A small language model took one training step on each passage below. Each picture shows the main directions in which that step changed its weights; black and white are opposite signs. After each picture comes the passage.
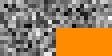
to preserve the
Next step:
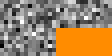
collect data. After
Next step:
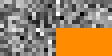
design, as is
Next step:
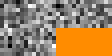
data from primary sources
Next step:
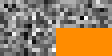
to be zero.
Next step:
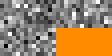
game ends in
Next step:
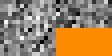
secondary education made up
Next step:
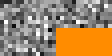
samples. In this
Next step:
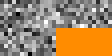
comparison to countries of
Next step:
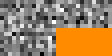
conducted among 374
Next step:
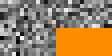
of the formation and
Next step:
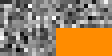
network capacity which may
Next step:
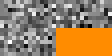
and windows or
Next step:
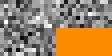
mechanical control system may
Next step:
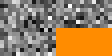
not enforce
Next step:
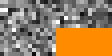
on $\partial
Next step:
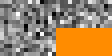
hand shaking,
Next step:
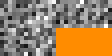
presence of one
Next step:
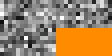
*Engineering Analysis
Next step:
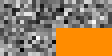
discretization on an
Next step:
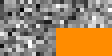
scalaire de
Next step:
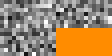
new invention may
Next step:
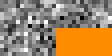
obtained from the
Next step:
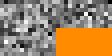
the following conditions
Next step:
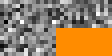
\] the first of
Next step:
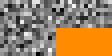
$P$ by
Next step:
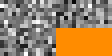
submodule of
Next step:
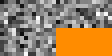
system of strictly hyperbolic
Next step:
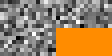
of nonlinear forces.
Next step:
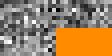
we have the
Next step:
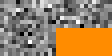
mentioned. HLA
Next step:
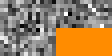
expected estimate from that
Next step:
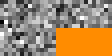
collaboration within the
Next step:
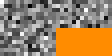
can be considered as
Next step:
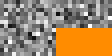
first comprehensive study
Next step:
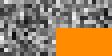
the number of trees
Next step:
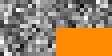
chamber orientation is
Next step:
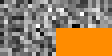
tools, so that
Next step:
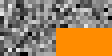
A projection cycle is
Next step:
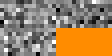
- collocations
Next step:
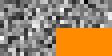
social innovation and on
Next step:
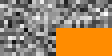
family and school variables
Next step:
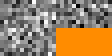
culture and language,
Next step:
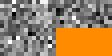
species they have in
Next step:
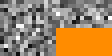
that is valid for
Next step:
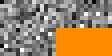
hours. The reaction
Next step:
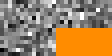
following are equivalent:
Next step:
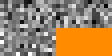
dual frame analysis operator
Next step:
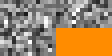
lower selective pressure
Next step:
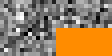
educational background.
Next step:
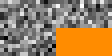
of food crops
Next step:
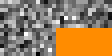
of $\phi$
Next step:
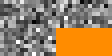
animals or
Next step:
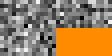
solved using the
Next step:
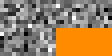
performed in the
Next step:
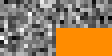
splits at
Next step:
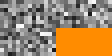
that $B$
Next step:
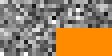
+ \vartheta
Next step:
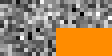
school, she is
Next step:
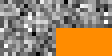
unclear clinical
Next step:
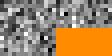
for the loss
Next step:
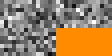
Phong and
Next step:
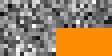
$ is a positive
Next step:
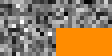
highest polynomial modes,
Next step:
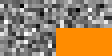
\leqslant n
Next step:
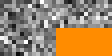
study suggests that
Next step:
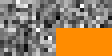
energy status of the
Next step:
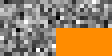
the evolution.
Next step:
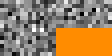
in affected area
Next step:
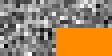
total. In the
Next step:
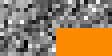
systems in electricity
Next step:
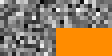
as the AWT
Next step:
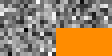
In particular,
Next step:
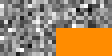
Social Sciences,
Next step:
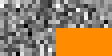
procedure for each
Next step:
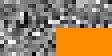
our study.
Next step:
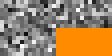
and material value within
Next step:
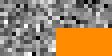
own output. In
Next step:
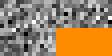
among the six largest
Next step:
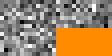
name. You
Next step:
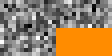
to evaluate platelet
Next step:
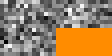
conjugation (in
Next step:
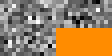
be modified by varying
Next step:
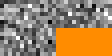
are the time properties
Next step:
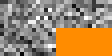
pixel's intensity
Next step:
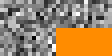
for an entire function
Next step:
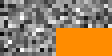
a rational function.
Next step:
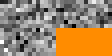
branches is higher
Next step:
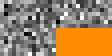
simulation model to
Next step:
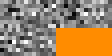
and initial values are
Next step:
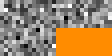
thus we can write
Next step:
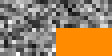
or interested in such
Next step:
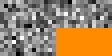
to investigate the effect
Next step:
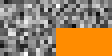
the form of
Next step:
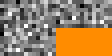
in T2 may
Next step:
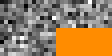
= \infty
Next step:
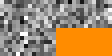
India Andrew
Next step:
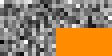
models that take into
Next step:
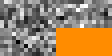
the orifice
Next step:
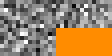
thus suffices to show
